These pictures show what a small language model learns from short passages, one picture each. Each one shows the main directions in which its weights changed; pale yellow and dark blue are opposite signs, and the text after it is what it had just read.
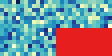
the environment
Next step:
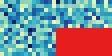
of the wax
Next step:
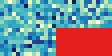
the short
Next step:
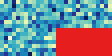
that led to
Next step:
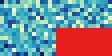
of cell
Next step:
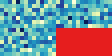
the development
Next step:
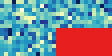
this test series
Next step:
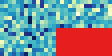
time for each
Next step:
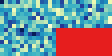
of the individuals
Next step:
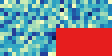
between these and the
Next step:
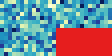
was performed for
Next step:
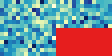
the associated
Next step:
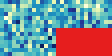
dimension in the
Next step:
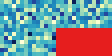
the parts
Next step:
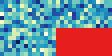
their expertise
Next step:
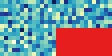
by polymer
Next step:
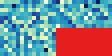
on low input
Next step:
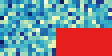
i denne
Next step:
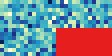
in % obtained
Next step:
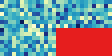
provision of
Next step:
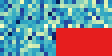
of EF
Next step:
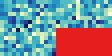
discusses the
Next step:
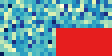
and results in low
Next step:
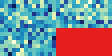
finds as they
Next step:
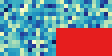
have declared
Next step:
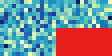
In certain
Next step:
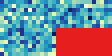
The density matrix
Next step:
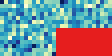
for a more
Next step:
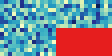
We have defined the
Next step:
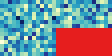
Note: based
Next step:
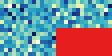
research methodology were
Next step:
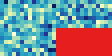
information. Their
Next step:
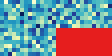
radius is
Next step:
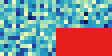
move at
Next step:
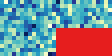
of these parametric
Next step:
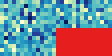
energy in the
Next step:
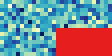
recent research has
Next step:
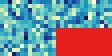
screens out
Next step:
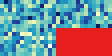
a significant factor
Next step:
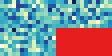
the comparative study
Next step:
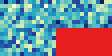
an interactive
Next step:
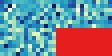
gravity on
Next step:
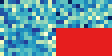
of diseases
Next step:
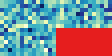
modeled in the
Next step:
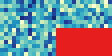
findings of the
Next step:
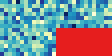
the enhanced
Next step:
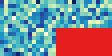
the users
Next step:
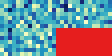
analysis Questions
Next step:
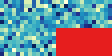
An Extension
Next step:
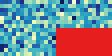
due to the
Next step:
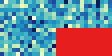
size. As
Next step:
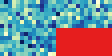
biror bir
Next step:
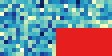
and shorter
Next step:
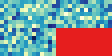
There are some
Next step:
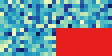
as topological
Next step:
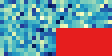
was determined to
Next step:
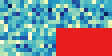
and actions
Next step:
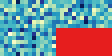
the first time the
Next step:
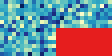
proposed to
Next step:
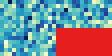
and not as an
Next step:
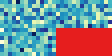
the temperature
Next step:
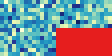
a system with
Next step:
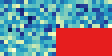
important step
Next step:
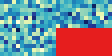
the detectors
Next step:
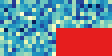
observe the
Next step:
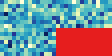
transversal con
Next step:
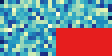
of multiple
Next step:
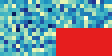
the percentage
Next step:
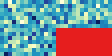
posts more
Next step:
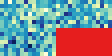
interest in
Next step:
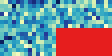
of plant
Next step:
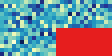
product was
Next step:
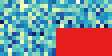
effect is seen
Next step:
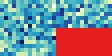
mass infall rate
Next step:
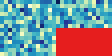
of tendency
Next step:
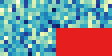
de New
